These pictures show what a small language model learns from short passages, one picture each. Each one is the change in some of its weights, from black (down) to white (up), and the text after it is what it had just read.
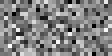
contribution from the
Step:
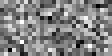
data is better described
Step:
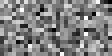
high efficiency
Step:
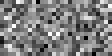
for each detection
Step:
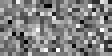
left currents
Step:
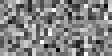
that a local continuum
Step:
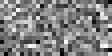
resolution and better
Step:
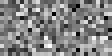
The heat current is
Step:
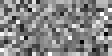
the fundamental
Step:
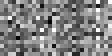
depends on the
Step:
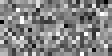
choice, one can
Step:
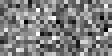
tests. It has
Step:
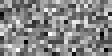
heating sources in
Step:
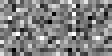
velocity amplitudes
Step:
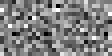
(where Wilson
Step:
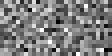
the input.
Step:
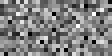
We can then solve
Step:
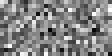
be counter
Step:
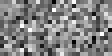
reference star field.
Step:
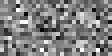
replacement for
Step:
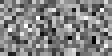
as a sensitive test
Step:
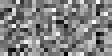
with $H_{\rm
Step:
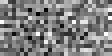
and Server
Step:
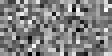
This was the first time
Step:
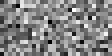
resonant modes
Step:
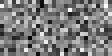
to preserve the
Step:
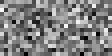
insertions and
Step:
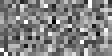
by Monte
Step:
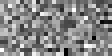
a fixed test matrix
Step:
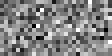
by the known
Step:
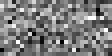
causes the
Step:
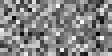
the first measurement can
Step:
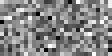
training data set,
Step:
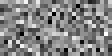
results are consistent,
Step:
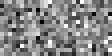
Higgs sector
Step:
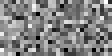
Green's function
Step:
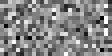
and the superpotential
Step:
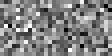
it should come on
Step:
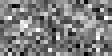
software by
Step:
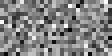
intensities of
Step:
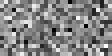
electronic structure changes
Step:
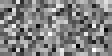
with the profile
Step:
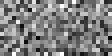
the spatial
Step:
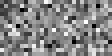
has a red
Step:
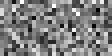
reasons associated with
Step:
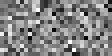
One of the
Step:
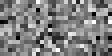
A notable recent
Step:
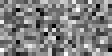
selected data
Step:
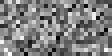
include replicating
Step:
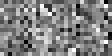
\left(k y
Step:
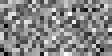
and the chiral
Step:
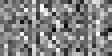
\cdot \left(
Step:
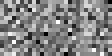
the dominant
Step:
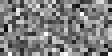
majority of
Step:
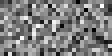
unsuitable for
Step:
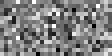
which describes the total
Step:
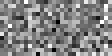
KP20k test
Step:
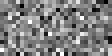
are presented in
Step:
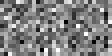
for acoustic
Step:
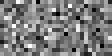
for this sample.
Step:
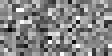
box contribution
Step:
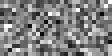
discords obtained through
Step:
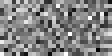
open boundary conditions
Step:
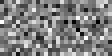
in the Big
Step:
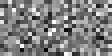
matrices for a
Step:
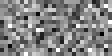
RP results in the
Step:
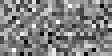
the value used in the
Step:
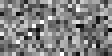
7 days,
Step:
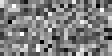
then be expressed
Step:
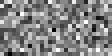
from a marking
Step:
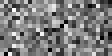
we found that in order
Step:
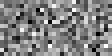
upon strain
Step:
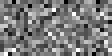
& Method &
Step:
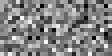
can become identical
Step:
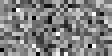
elements as we
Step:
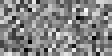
the median
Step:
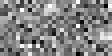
these two quantities
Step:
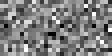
and using the relation
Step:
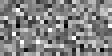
normalizing factor
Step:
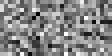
flatness problem
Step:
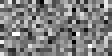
to the amplitude
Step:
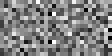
various types of
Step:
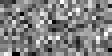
very little
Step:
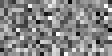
recorded as
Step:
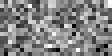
posts, and
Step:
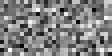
SSIM for
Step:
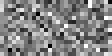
symmetric solution by
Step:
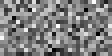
the constants
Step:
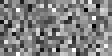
its removal
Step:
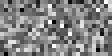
and Nicky
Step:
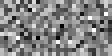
the explicit representation
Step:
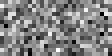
and selecting a
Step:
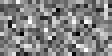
above are comparable to
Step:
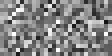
well in the quantum
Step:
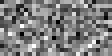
of them will be
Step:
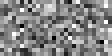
these ideas we
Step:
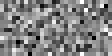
is all you
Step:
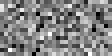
scores from
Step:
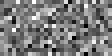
which is 3.0
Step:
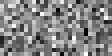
a sample with effective
